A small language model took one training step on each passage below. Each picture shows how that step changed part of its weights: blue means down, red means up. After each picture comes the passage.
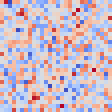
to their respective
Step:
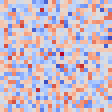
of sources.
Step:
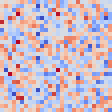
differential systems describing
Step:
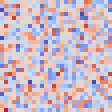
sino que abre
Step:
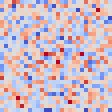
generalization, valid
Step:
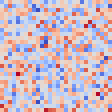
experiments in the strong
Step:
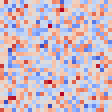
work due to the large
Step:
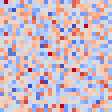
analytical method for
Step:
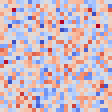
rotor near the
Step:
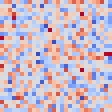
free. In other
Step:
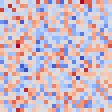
that the following holds:
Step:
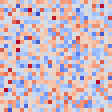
decays such as
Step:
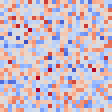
of color }
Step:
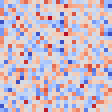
different velocity fields
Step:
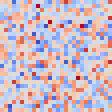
on the magnetic moment of
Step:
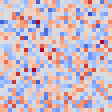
Heisenberg algebra
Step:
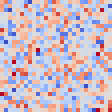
not given a class
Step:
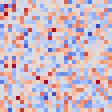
the Faraday
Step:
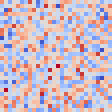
consideramos a
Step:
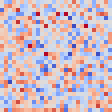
the set ${\hat
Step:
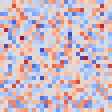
can only deal with
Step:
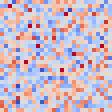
model-dependent in
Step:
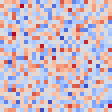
humana, de
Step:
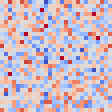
makes use of data
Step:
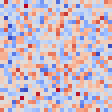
a high computational
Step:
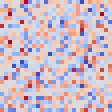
National Technical
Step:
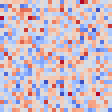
keV region. This
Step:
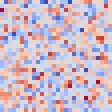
AED capacity
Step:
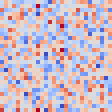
principle of both:
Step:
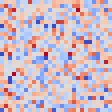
its semidirect
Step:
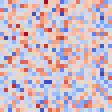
law illustrates that
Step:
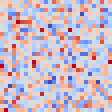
which $A$ and
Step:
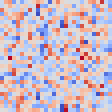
multiple of the identity.
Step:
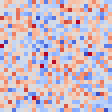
are identifying the
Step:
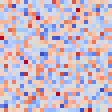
faces; \item
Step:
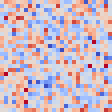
routinely write
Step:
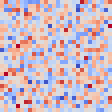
\tau \in
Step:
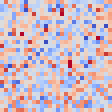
can be reduced by
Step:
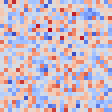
the contributions from
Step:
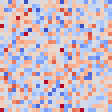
local weak convergence, we
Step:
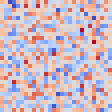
| c c | c
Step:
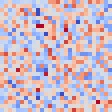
the case of scale
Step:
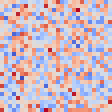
it follows that all
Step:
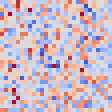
be a finitely generated
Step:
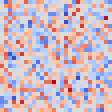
the smallest set of
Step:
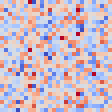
cœur du
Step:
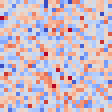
encuentro para
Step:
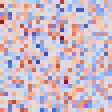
and periods were
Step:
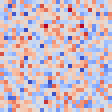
$A$ we mean
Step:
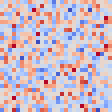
and successor of
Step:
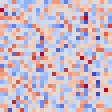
privacy and
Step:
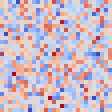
is interesting to consider
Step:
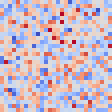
wave packets within
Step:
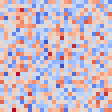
spectrum, the frequency of
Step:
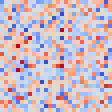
Figure), we infer
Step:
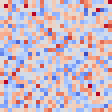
which is precisely
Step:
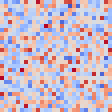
parallel suggest
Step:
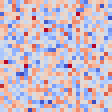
quiere decir
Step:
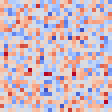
for $ 0 \leq
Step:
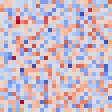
genus $g$
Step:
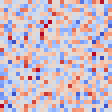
il paragrafo
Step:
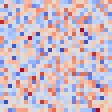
la separación del
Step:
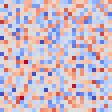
la evaluación de una
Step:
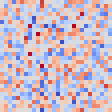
energy GMOR
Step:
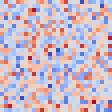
te są
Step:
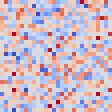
in the shape
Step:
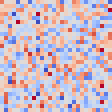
numbers $\Theta
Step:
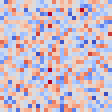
и частыми
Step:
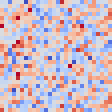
this identity, we
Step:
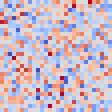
spectrum of this quantum
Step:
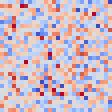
Since computations are
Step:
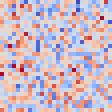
to see, that the
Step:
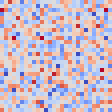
traceability, dan
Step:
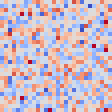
suppressed compared to
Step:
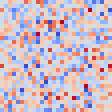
Number of &
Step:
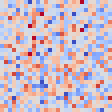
de technologie
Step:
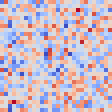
and graphic data
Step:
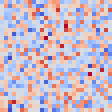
and propagation
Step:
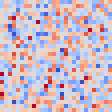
number of states (see
